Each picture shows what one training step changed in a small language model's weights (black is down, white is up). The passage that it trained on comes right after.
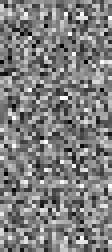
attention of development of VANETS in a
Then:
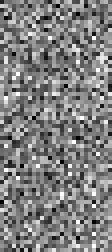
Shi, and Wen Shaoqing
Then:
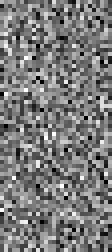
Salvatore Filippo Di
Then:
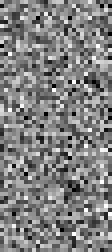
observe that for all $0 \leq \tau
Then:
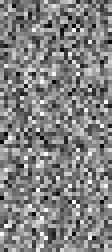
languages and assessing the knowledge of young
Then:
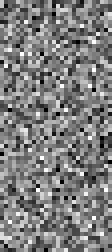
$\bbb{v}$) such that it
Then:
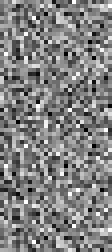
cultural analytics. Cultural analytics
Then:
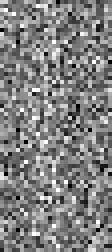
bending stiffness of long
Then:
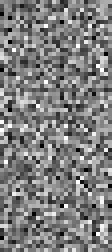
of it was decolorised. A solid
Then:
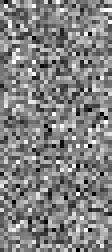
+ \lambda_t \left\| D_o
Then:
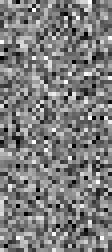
{\bf commutative triring} if both
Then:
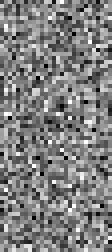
properties, and erosion risk—were
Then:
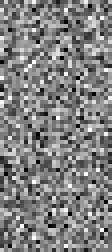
once we obtained $\gamma_1$,
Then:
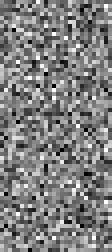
used in the paper. The next Section~4
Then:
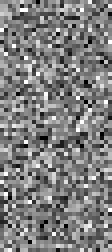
twisted $V$-modules.
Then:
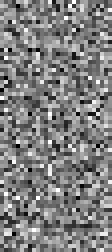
QC 21 Total ENU mutation
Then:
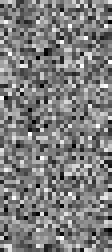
developing countries, decisive government-led
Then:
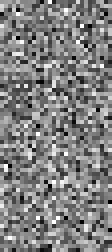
$ a_k $ is lifted. In
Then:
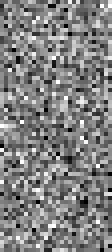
by the coffee crisis of
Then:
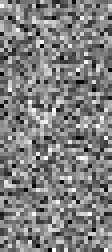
This yields $K(\vec{\nu})\leq
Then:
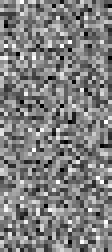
can persist because of poor geometry
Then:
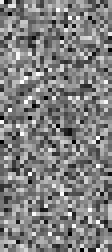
by large-scale development investments funded by
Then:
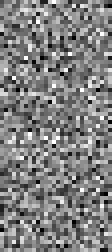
higher in the spring season, while
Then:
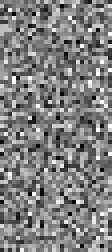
Rings, North--Eastern Hill
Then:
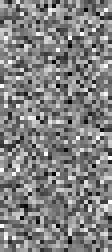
\end{array} \right. \] Then
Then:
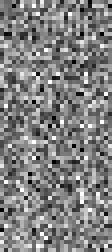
it was found that the training attended by
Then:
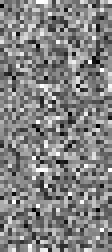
Demographics major comorbidities,
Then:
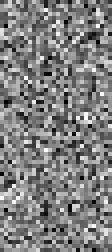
} \item{Example (ii) is induced
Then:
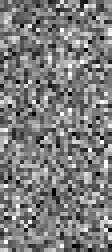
payment given to employees for their
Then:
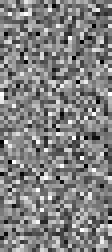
et al. (see \cite[Theorem
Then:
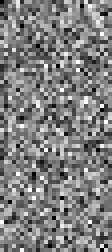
used as data collection tools in the study. As
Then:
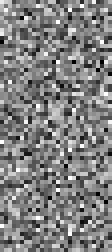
\end{Cor} For non-trivial
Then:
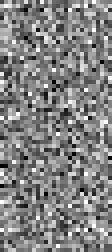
\rangle \ge 0.$ \end{df}
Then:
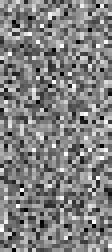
being deployed in mining environments and
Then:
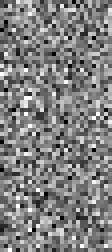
of responses to threat suggest that the
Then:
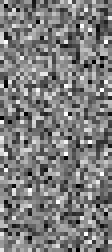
To this end, we first determine a regular simplex
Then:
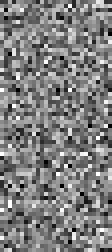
constant MacKey functor $\uz$.
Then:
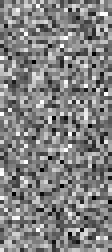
these shell elements is critical in order to have an
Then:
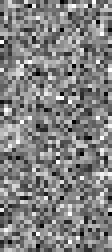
\int\limits_{\Omega }\left\Vert
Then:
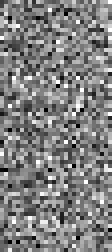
hyphaema, iridodialysis, post
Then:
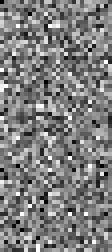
a {\it unique} minimizing geodesic.
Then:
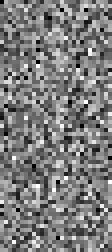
scheme of smallest dimension one.\newline
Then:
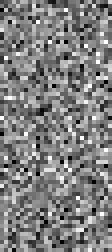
$G$ with values in $\mathbb{Z}$,
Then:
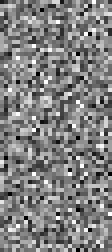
+ \varepsilon r)(\overline \theta + \varepsilon
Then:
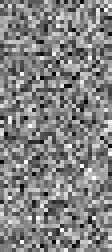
that $s$ can be chosen from the matrix
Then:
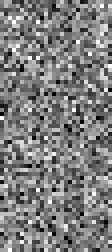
and M. Archana [6] proposed
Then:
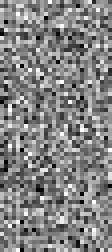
to identify some of the challenges that need to be
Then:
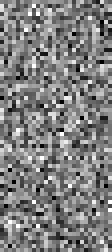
this device (coordinator),
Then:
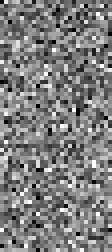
and let $E_K$ (resp.
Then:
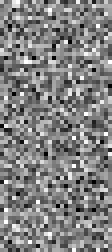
have in terms of its material are given below
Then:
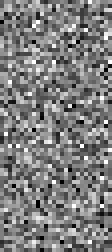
paper it was shown that if $n> 1$
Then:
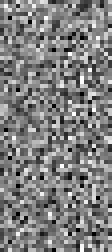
focusing on studies published between 2018 and
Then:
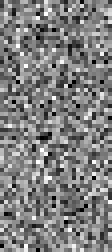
$n$ using the argument similar to the one above
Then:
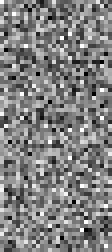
configuration remains a superset of what it
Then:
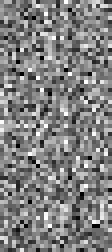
the active participation and coordinated development of
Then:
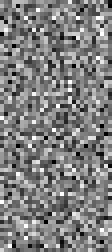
cooling of generator plays vital
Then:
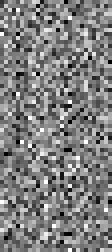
networking opportunities in person or
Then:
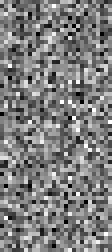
adolescents and young adults who
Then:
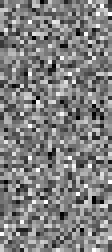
eludes me, and a notable omission
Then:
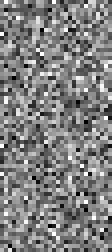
N_0 \oplus b N_1$ for
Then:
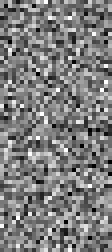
Since $f(K_{\infty})$ is
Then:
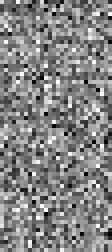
change ΔS* for the corrosion
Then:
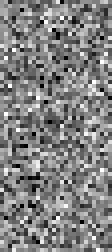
trouble-making in school and
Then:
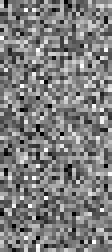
a geometric counterpart: it is induced by
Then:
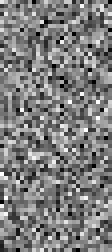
with qusi-free proper action of
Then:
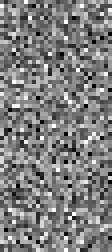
is an example of rogue strategy.
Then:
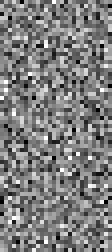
circumference $2\pi r$. In
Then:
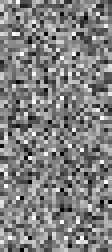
solution of LMIs involving the full system
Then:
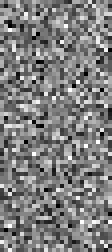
row-sums of $A$,
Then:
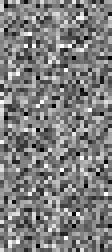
as direct summands of finite direct sums of
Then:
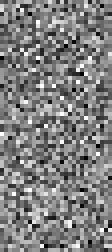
Unsurprisingly, the agreement
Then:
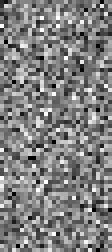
the three electrolytes investigated. Similar
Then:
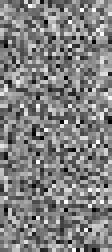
and Ming Yan. \newblock A
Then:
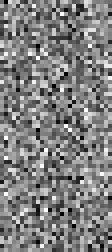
limited instructional time, lack of training in
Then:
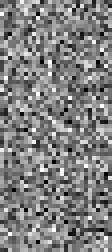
thought the target was still valuable
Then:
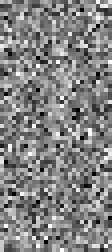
that of the normal NSGA-II for
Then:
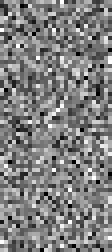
payment license will be
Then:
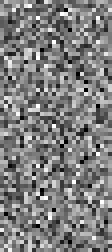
Hrasnica (EURE)
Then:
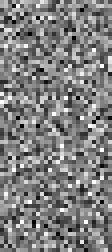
of squares error (SSE) and mean
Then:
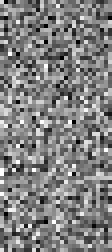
have the conclusion. $(3)$ Let
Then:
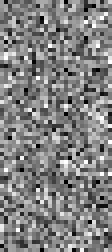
- Tohănean, D.,
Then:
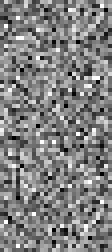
an NLP system is sufficiently accurate
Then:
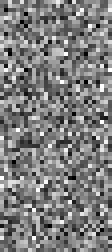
the. class of meromorphic univalent functions
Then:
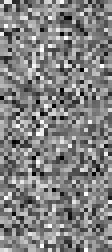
you're keeping in the air
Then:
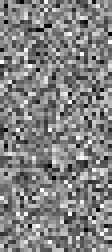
indecomposable representations $V$ of
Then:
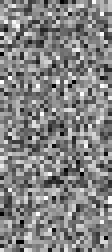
\ref{le:Tijdeman}, we
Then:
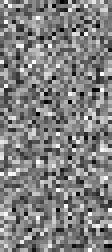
\bigcap_{m \in \L}
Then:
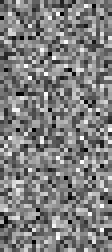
where $\tilde{\rho}$ is a positive constant.
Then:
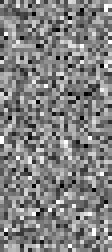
field). Therefore, this paper can be seen as a
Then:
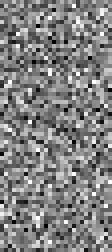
shelf-life (Marsh et
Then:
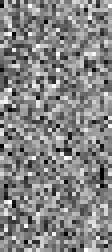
Tang dynasty, on the shores
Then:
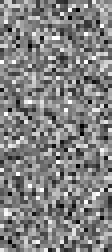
\left\{ \begin{array}{ll}
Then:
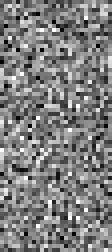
the firefly representation is a permutation representation
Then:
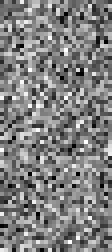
give a few useful properties to handle the
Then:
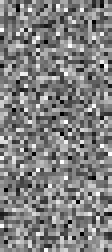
in oriented $S^3$, with equivalence
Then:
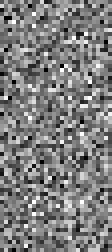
State Table 3: Chi-square analysis
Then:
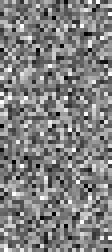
of which 95% are reported from these areas.
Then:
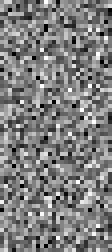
innovation can be derived from advances
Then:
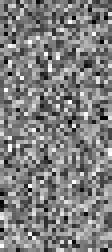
corresponds to the unique algebraic relation that involves all
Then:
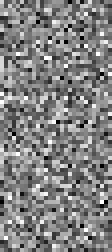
of the torus $\mathbb{T}^2$
